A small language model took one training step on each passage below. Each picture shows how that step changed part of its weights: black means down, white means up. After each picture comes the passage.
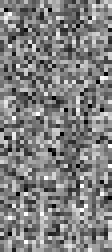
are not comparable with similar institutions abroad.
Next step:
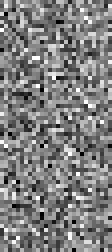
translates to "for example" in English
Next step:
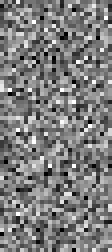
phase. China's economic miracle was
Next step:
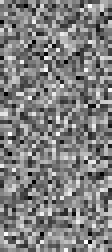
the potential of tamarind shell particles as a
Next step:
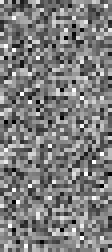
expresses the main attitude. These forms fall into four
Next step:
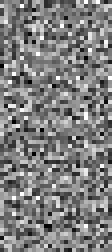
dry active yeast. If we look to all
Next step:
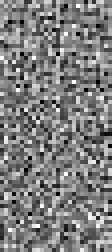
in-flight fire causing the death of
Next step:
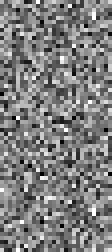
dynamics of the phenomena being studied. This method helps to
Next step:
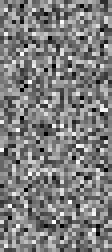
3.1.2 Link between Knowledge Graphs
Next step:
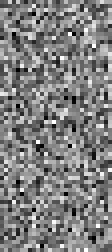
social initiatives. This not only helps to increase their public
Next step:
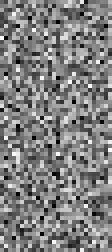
et al [16] first, there might be a significant
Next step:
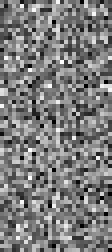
yield of the condensation product. The products obtained by
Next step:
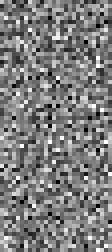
Aerial images with a spatial resolution of $25
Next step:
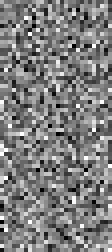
difficult to produce a new model, if the mutation probability
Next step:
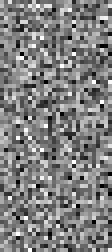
of the plot of 1/(*A* -
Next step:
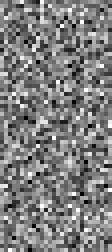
in the sense that this platform allows both analysis and generation.
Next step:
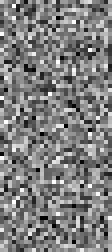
well as a Python client. Figure 1:
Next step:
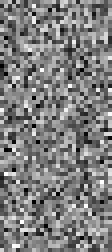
analysis of different treatment methods. This is particularly important in
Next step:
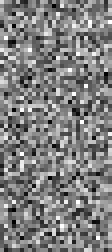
unlike charges within the atom. As the
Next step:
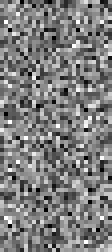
in, create records, list services, provide payments and
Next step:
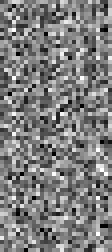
Cambridge: Cambridge University press.
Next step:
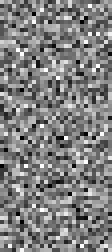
change, tillage operations, and fertilization) on
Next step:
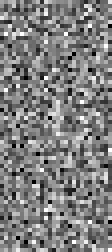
equivalent to an area of about 3m², in different
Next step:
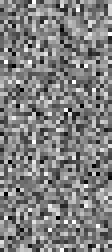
Carlyle,* 'this simple
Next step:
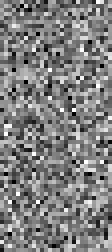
that the simulation is run with an idealized laser pulse
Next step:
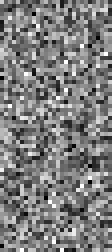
got momentum recently. The literature has portrayed people
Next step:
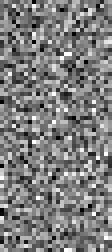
standard cubic congruence and successfully discovered
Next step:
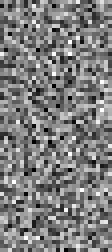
topology of Fig. 1. The policy finds the
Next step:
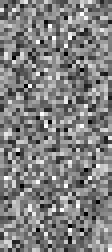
shown 4.55% had SCH and
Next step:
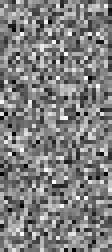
way for thermodynamically explaining other quantum phenomena
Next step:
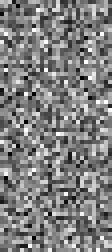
at least the opportunity to love once again in a
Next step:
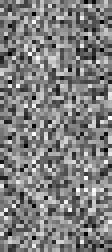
system analysis, simulation of power system dynamics, and distributed
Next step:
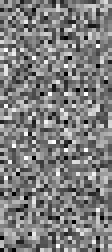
*via* a one-pot,
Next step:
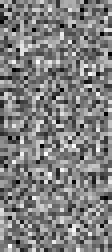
Political Rights (ICCPR) and the
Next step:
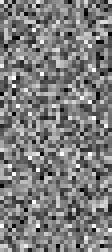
twenty five competencies as important and the findings also shows
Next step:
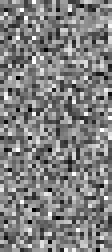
7 using 1M sodium hydroxide
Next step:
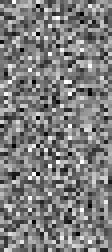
research. 4.40 .789 Agree 4 provide individual
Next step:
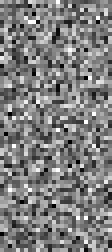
clear, surgeons do not waste time in getting
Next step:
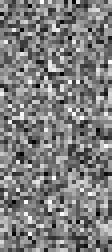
properly adapted to the VRU profiles and to road environments.
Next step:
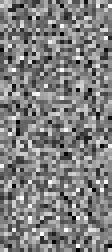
acted as the control. Six worms were
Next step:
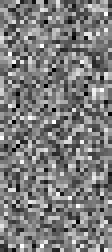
occur is a valuable exercise as it allows an organisation to
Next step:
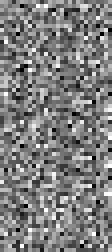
i is a tensor indicating 1, 2, 3 and
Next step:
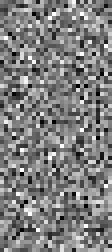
is the lending interest rate adjusted for inflation as
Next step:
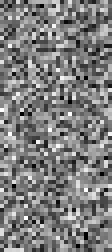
Learning databases [11]. Two training algorithm were compared.
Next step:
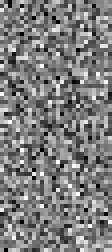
app also shows the results of the Envision Services for
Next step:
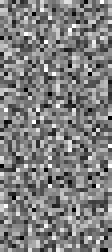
means damage absence, while a DI above 1.26
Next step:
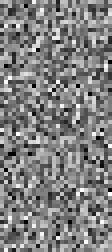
and extensive elimination of conventional eye drops from
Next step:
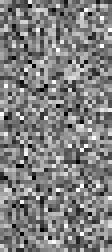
suggest the need to diversify science learning to allow all learners
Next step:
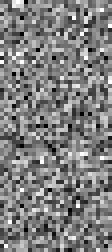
for SDL. Conversely, the remaining factors demonstrate
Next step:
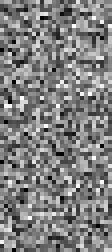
this purpose the anticancer properties of different concentrations
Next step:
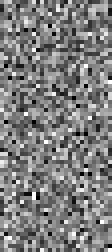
of customers. The need to improve employee motivation with the transition
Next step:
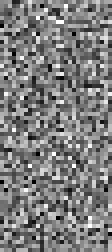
critical to understand HDV’s capability to
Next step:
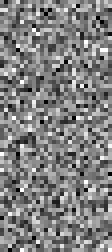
water, and formalin 4%, snakehead fish
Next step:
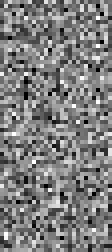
Mechanical property enhancement associated with the development of
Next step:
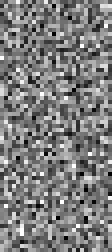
Test. The reason for using this interaction test is the existence
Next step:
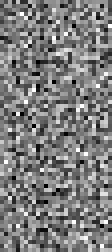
features. Alagille syndrome was
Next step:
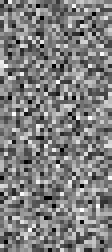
duties and students' achievement, in addition to develop a
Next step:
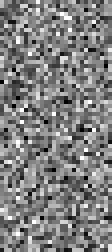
number can be 389 calculated for a granite
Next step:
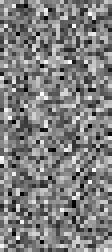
in the first serve in the whole match, we could not
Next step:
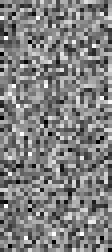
cost efficient and successful deployment and operation of charging infrastructure for
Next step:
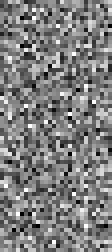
2020–2022, which are based on the data of our
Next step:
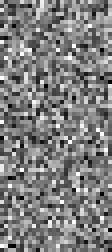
independent search committee was nominated, with members designated
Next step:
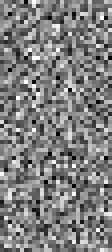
inspired new conversations about human relationships with land.**
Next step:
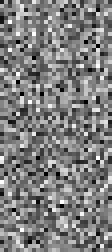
has produced a supraethnic Malay,
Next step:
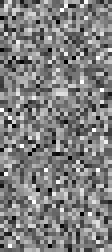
increased need of folic acid. Age groups such as
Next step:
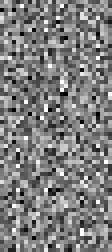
Mechanical power output (Pem) vs. load
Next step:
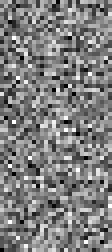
conclusion, this analysis shows Russia's strategic
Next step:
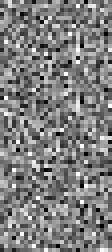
machine in a tea plantation to reduce the physical
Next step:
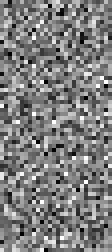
hashing (HamH) [10] and the
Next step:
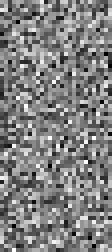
useful tool for the energy planners, policy makers and
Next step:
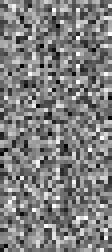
of natural and near-natural water and
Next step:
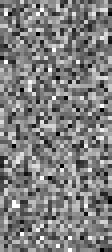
whereas the prevalence of adjustment problems was 21%. Furthermore,
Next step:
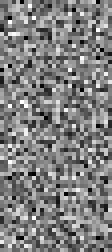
revue de la littérature des
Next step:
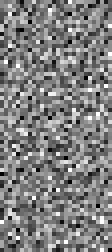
Then $DoV_c(v_j,
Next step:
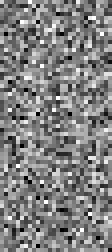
documents the donor buildings of the secondary elements as well
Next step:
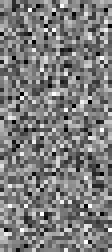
Pearson correlation coefficient. It was found that there is a
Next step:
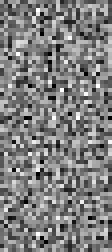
on the occasion of his 75th.
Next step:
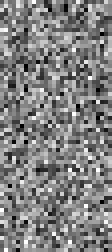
than a few steps or climb stairs.
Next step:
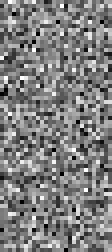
data, while unsupervised learning methods heavily
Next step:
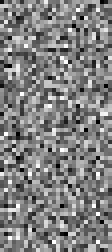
Ethylene glycol Cetyl alcohol
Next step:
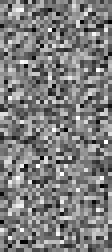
PROBLEM FORMULATION We consider the problem
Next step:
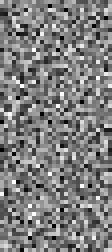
the doctrine of substantive equality. The
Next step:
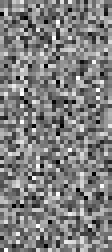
1771 they appointed keeper for
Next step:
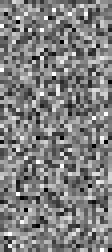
formulated as $$\gamma_{RU2} =
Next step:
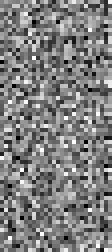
them once in the power domain: $$P_h
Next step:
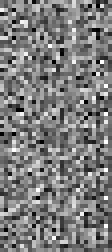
for this Baby WASH Drama project
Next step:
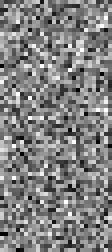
Age a) 30 years - 40 years 5
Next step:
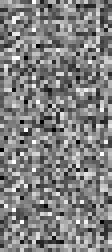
for technology to ‘trickle down’ and become
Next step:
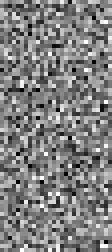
to recognized peer-reviewed publications, journals, and
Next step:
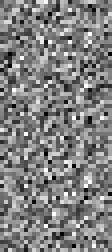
124 (100%) Table 4: Case wise distribution
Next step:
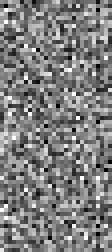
savings can be achieved with the UZI method
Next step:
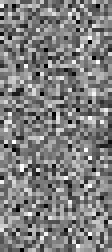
4. The delaminated region is seen to be
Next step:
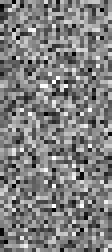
claims carries economic and strategic significance. More accurately
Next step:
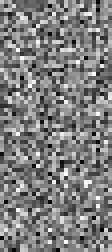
Akbar Idhayadhulla,
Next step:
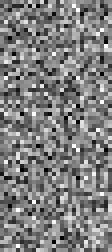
communities have mobilized against decommonization
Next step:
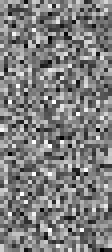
(and on occasion to FL260) to
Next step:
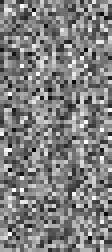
all the points seem important and relevant. So,
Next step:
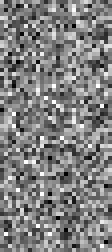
the importance to ensure an inclusive and equitable quality education.
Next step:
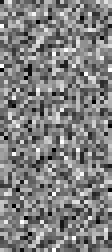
one of the reports published in Journal of European Academy of
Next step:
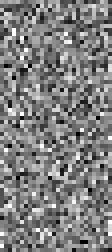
with high sensitivity and specificity for heart failure, regulated
